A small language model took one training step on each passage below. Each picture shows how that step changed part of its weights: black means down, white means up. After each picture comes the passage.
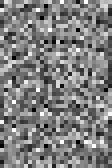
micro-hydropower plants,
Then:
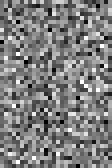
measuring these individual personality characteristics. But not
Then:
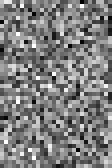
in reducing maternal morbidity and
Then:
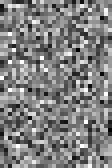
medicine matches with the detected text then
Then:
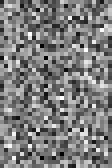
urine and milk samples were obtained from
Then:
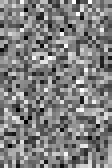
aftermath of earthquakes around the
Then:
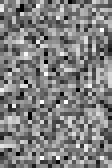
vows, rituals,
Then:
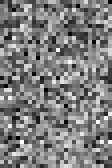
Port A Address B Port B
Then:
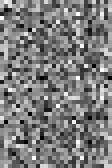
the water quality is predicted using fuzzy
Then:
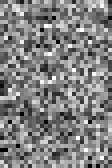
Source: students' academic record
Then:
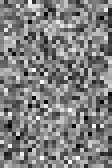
such as wastewater treat- ment
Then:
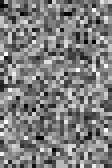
vertically on the sample). The
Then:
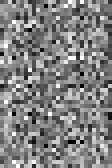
this research activity. Data collection techniques and
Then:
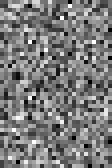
optimized FLC had a 70% reduction
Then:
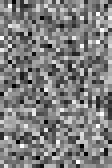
seawater, underground
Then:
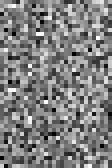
candidate requirements are done by interviewing
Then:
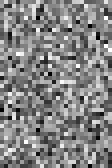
on *R. canina*,
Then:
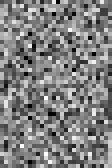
run. Moderate CO₂
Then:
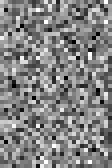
for sustainability, that is, for sustainable
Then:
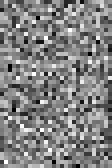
hand movements. This creates a dynamic
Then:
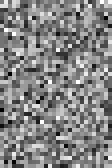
to fix everything. - In
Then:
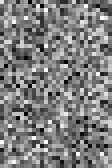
trajectories of the system
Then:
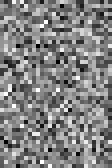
toilet and most of the users
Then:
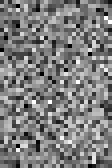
transformation. *J Oral
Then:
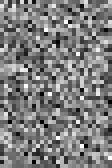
in [44], cell planning
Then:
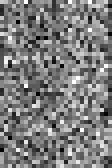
12 week AI scores relative to other stroke
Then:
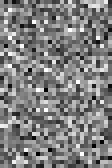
approaching theoretical maximum values [1].
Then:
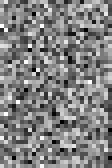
Overall, the Academic Committee's position
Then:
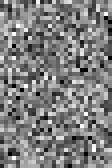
variants amongst *R.
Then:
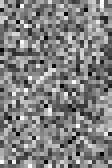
liver damage and the liver
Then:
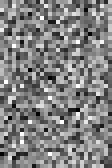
are going on in the classroom or even
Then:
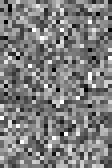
when new information is available – a critical
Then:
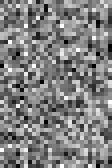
Abhay Kumar et al there was
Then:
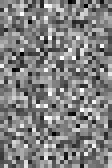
operate in affects to a large extent
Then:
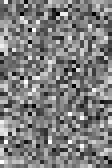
the DCFR), to expose the
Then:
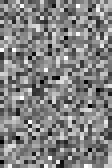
by X Marks the Spot in the
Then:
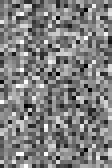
to the person to stop the
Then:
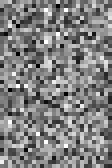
geographic coverage supports research on plant distribution
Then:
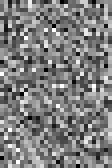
nutrient balance substantially; besides improving
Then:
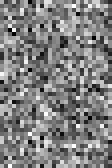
the initiatives of actors of the social and
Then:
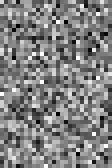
depending, in part, on the nature
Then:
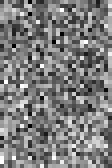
the number of researchers in a
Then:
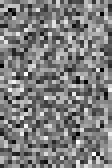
damage was calculated using formula:
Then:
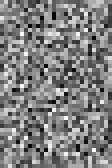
availability of sports facilities near to the
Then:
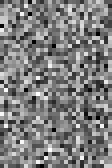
the highest proportion of extraction due to
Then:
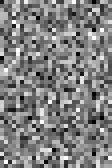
this value. The relaxation
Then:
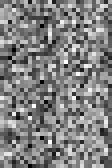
answered the questionnaire in courses of the
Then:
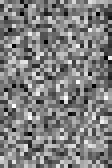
and it's reengineering as per
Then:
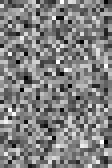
(Balbus and Lang
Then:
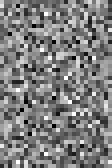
of far field radiation pattern at 8
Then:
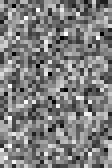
one of the key challenges for
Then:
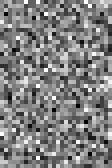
be accounted for the larger diameter
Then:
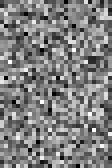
participate Not applicable. Consent for publication
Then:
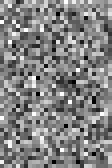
word Museum denoted from the
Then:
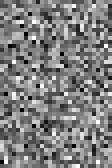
and Murley score. Results:
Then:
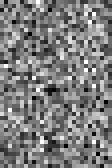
ranging had wide range of solar
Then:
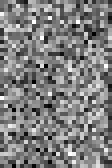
previously described¹⁸. The
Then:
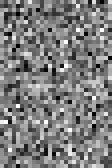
², Adaugo Gift
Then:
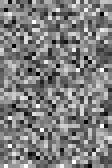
in the first part of our assignments
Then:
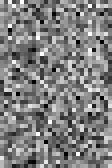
application in order to measure the appropriation
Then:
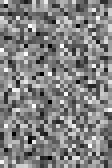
interfacing the data logger with
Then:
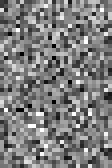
within 30 minutes of venesection
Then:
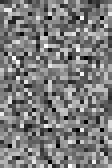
and physical health. Psychological
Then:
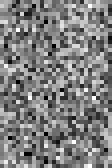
of the individuals develop congenital heart
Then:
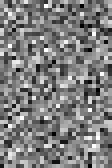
of butadiene on the fourth level
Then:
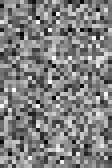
planning these UA initiatives. Figure 1
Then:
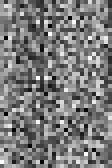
resource management practices in public secondary schools in
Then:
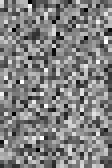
As for firm size effect, evidence
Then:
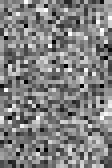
Windows computers.
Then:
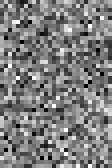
supported Brickman *et
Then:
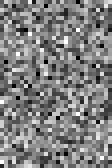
complete the pre-surveys.
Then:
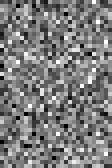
0.4 L/min Treatment
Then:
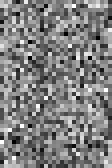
the advancement of English studies. In
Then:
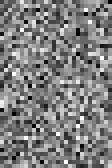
the fly, directly from workflow
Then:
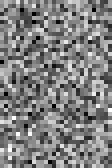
construed as an alternating sum over
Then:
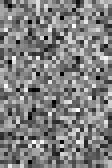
vegetables per week. A maximum of
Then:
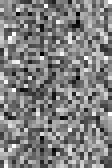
metrics at four distinct threshold values of
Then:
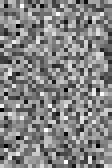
and biomass for process energy and
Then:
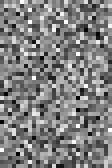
from my teacher, if an
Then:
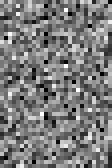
Correlation-Attribution Evaluator
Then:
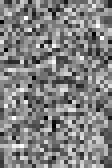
units of the gut associated with
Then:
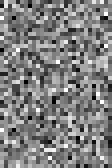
compared to conventional teaching methods. It is
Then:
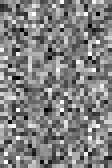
not recognized as “correct”
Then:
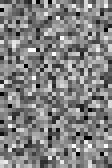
from the corresponding author upon reasonable
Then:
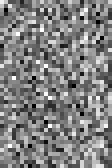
diagrammatic or
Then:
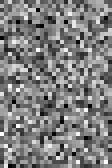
in 1975 was followed by a short
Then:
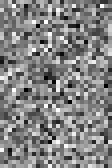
and 9.01% for the
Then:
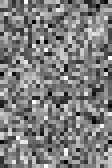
beauty and unique cultural
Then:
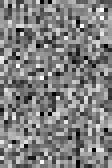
them. These surrounding factors cause variation
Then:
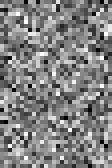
the nodal displacements of
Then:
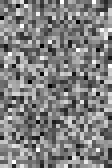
grass carp and common
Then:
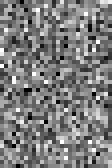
disappearance of postoperative
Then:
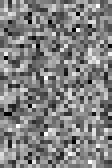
that they have no competing interests.
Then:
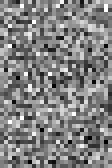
principal's leadership as an intermediary
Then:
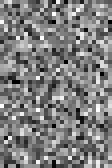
Red dots in Figure 8 are from
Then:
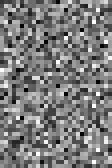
filter-based trackers demonstrate robust
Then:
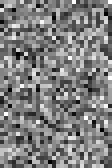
as effective as biweekly
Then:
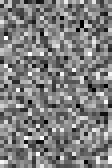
Carbonate, Chloride and
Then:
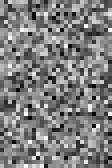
as nationality, ethnicity,
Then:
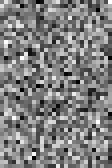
data acquisition. Analytical studies are
